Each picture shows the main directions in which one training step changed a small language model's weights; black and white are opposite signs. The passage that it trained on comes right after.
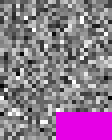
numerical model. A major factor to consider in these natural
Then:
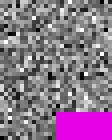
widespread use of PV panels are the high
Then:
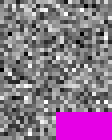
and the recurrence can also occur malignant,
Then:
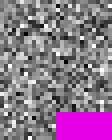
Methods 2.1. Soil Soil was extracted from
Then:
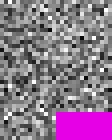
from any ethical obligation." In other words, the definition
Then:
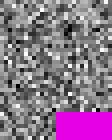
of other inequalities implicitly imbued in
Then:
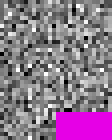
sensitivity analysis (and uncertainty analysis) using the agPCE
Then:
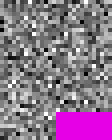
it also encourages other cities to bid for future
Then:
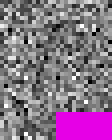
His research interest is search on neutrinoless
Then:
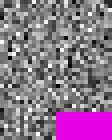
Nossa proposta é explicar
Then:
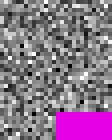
to increase adoption. Keywords—Adoption,
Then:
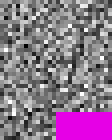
similarity measures approach, i.e., the conditional
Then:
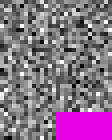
in Nepalese agro-forestry
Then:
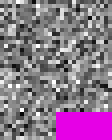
bivariate normal distribution $\mathbf{Y}
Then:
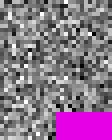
and nine at stage IV. All patients had good performance
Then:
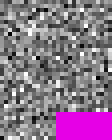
and few pores were visible in the SEM in these
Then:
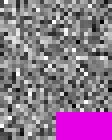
O_i, R, C \rangle, \quad
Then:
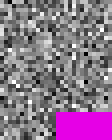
and internal barriers and examines the prominent theories to
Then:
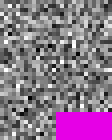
our institute. Results: In 90 subjects
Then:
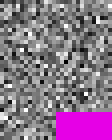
sensor is located) is discussed in next subsections for the
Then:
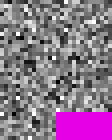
was done and what's to be done)** **Le
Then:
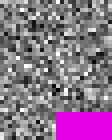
publication year for the *Systematic* 277
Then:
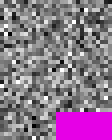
XNAT Extensible Neuroimaging
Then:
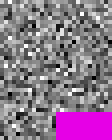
or without data augmentation, MIC format provides better
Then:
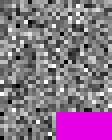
practices. This article reveals both lasting principles and ongoing
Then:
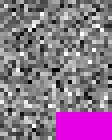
of stereo correspondence with rank transform. In this
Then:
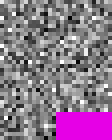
process in the remodeled small intestine.
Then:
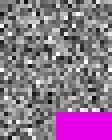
9 5. Results and Discussion 10 5.1 Electron
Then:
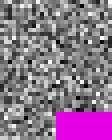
and implementing a solution strategy as well as hybrid algorithms that can
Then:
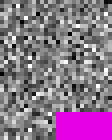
mechanistic validation using assays which directly measure
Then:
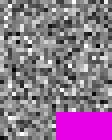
with small number $\epsilon > 0$. For larger n such
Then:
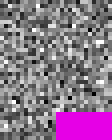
model AOD when compared to MODIS AOD for
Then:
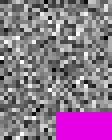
to be the gold standard, not only to support diagnosis
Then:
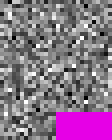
and severity of mitral stenosis was also
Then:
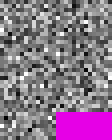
a correct evaluation of the environmental quality. The Adriatic
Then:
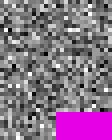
the university library's holdings, categorized by fields of
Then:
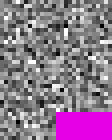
after therapy. The Fisher's exact test and the
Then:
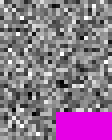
Average (GWA) of students among various academic
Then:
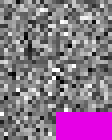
there were no significant differences in the concentrations of total protein,
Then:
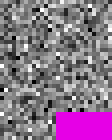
not been submitted in any other academic institution for the
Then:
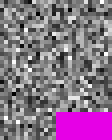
Sound seeds% Dead seeds % Insect
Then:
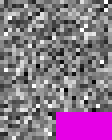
of the ‘temple’ sites are made up of
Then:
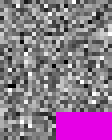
augmented reality technology as a potent tool for enhancing
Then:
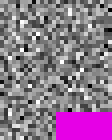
mesomeric effect on ortho-para and
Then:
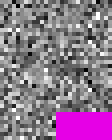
15 and 30 d after the end of the
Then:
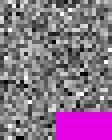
individual replicate values. Error bars represent the standard
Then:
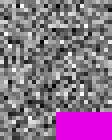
well as in other authors' studies it is noted that
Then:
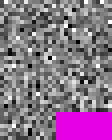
the analysis of the questionnaire, as part of the study,
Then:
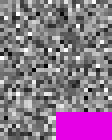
understand the fate and distribution of environmental concern elements in
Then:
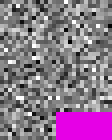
template would look like this (using
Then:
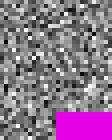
the researchers concluded that there are many perceived challenges and prospects
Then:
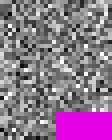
allowing to stand for about two hours, the
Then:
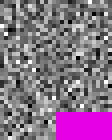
diseases in geriatric population attending a
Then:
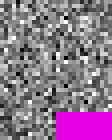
metals that have been identified in polluted water include
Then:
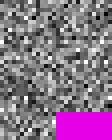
article discusses different aspects of corona virus in
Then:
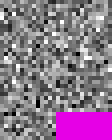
Podatki o prisotnosti
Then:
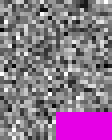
by the government. - In order to develop the annual
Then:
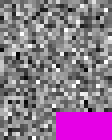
rule-out infectious disease. The association between
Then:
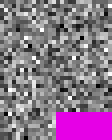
Mechanics of Piano Technique*. New
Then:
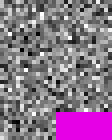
and wheelchairs. A robot car was used
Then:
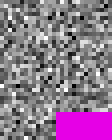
from Figures 4, 5, 6, and Figure
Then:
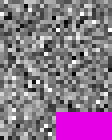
(the final version, with minor corrections and
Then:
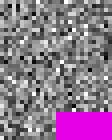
axisymmetric vortex is analogous to a
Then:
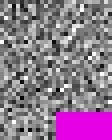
product which can replace the traditional metal or graphite
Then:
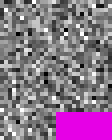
Soma Shoal (Ha) % 1
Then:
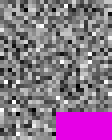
workers were contacted. A health team consisting of
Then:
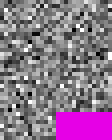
Bunkyo-ku, Tokyo
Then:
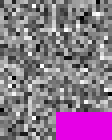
For a shorter length of existing pavement section
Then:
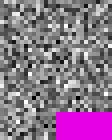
is crucial for obtaining the maximum proton energy and it must
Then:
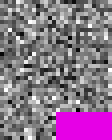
is certified that I have taken appropriate patient consent.
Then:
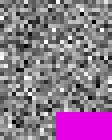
0.637 Exceeding the Minimum Standard
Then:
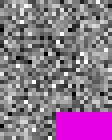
The selected algorithms and parameter settings represent commonly used methodologies in the
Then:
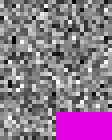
a process with a vast array of causes; these vary
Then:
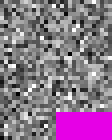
Ltd Inventor turnover ratio, conversion
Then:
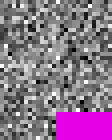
social, and environmental dimensions of sustainable development. Climate action is
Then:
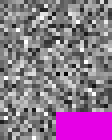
in each country do not have a significant effect on life
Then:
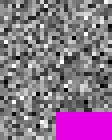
collaboratively created rules and using consistent, proactive and positive
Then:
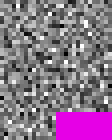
improving the manageability and transparency of operations. The study
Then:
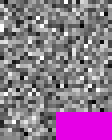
The "Apotheosis" of Holden's
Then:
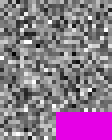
auspices of the Organization for Economic Cooperation and
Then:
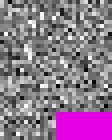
and strengths of the project. Regarding the
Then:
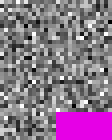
1% Polyp 1 1% Proliferative
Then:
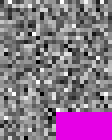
and services, and equipment, as well as organizational and
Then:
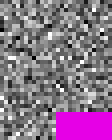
train will wait in place until the connection cell is
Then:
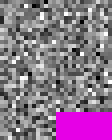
for out-migration. Countries like India,
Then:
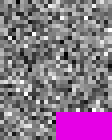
students to agree to codes of academic practice. These approaches
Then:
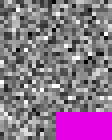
b) Phases during Election Process in India Different
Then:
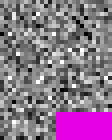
screen. ○ Background Image - Also,
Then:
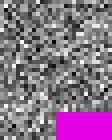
College of Engineering, Airoli,
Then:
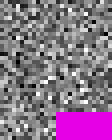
systems with less efficient heat exchangers, where the
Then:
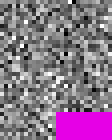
growth. India is the second-most populous country
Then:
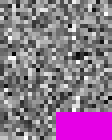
non-diabetics. Flow rate was significantly
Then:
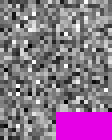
training dataset of TAIEX1999. Then, we use
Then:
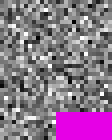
into the 10 pm regime. A more detailed study
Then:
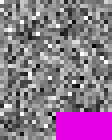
filtered signal is employed to identify the existence of the
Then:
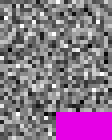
very musical) translation: (*studies,
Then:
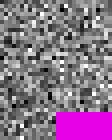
in the project approval phase. From the definition as mentioned
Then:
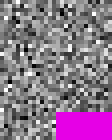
body weight per week. Full weight bearing was reached
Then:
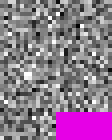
are evaluated, and if a food source cannot be improved after
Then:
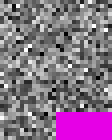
the dye solutions is reversibly
